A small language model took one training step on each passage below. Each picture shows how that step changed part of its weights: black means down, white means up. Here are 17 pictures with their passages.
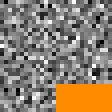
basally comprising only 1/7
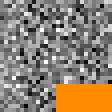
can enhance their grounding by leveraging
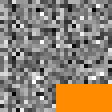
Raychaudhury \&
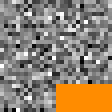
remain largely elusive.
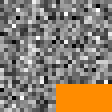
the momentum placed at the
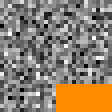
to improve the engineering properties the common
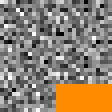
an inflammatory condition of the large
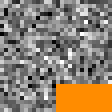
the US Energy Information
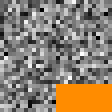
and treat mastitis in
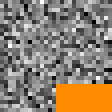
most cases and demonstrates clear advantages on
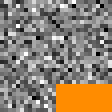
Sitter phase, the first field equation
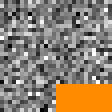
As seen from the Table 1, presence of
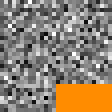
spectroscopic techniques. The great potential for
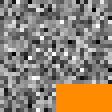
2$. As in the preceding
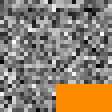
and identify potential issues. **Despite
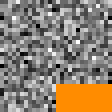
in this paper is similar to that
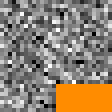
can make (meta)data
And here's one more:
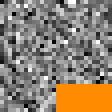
Key words: Biogas,
